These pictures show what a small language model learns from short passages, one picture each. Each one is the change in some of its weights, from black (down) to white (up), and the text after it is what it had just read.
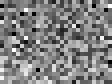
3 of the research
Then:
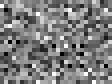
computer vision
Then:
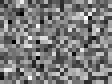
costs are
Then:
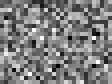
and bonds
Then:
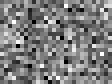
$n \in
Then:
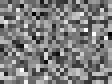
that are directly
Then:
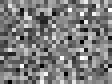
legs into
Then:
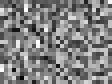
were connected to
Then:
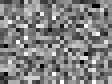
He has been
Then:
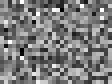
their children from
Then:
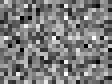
further tailor
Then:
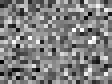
conflict of
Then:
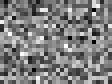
evidence base
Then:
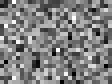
market to treat
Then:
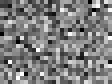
discussion of the
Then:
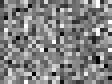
acutely and
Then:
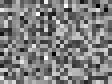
without authorization
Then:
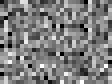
not include any
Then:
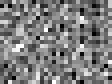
on Social
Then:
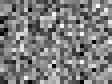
created allowing
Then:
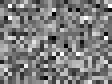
following yeast
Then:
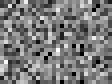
collected from the
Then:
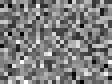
on evaluating
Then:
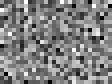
impact was more than
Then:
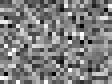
in teaching
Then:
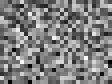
the soft
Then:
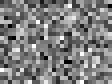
in the family
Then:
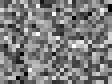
to highlight the
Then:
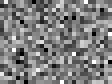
two years and the
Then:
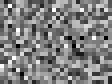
rates to
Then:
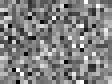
scanned at
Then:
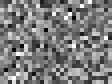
to clearly
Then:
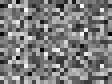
teachers and
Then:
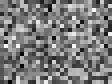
more accuracy with
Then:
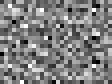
base and
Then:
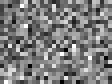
general considered a
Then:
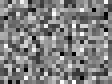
be reason
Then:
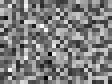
was calculated for
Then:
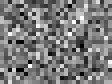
the presence of
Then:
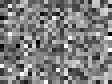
accounting is
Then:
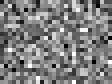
least three).
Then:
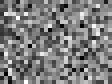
individual aortic
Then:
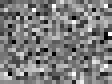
model given in the
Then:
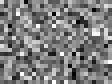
EOs in
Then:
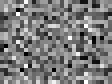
Alwan and
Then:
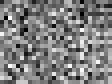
origin in
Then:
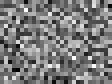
A total of two
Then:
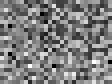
data. The results
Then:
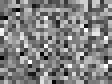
countries not
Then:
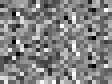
marked the
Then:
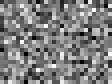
systems are larger
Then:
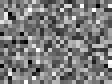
of the fact that
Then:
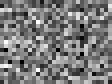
of protein
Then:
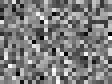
perceptions of
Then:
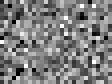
other authorities
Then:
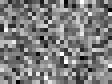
a conceptual
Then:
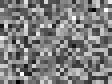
designed to
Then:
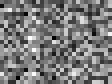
of ED.
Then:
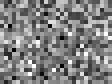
procedures for
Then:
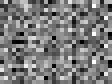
most of the participants
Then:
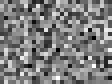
supporting its
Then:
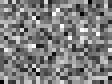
deal with them
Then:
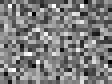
cut off
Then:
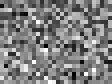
of this research
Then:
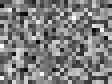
of Equation
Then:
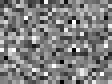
new abilities,
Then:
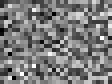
et al.,
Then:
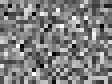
percent of all
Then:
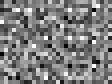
banks in
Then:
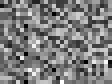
learning and the
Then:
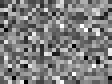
unification and
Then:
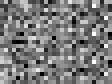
most of the
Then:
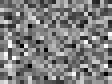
in order to obtain
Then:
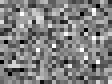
spectra of
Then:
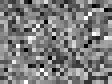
end. The
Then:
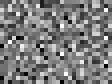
to young
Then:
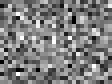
Effect of
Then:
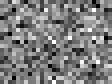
Value of
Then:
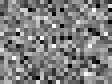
Findings The
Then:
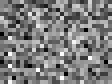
the clock
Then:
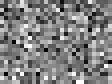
programs about the
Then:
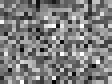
defense and
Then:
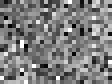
for systematic
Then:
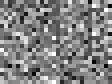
above research, there
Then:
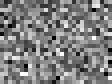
for verification 1
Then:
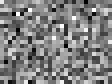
milled for
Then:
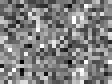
the influence of
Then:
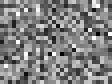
Fe content when
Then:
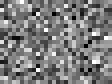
endemic areas
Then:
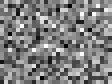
specimen shows
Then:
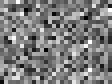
max 15min
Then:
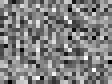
however, in
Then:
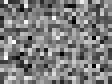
achieved a
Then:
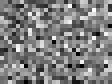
the fabric
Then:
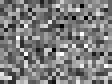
a manner in
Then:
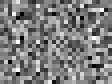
dependence on the
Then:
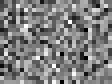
not just related
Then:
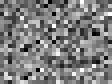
In particular, for
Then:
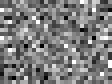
in their desire
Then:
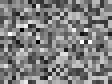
potential is integrated
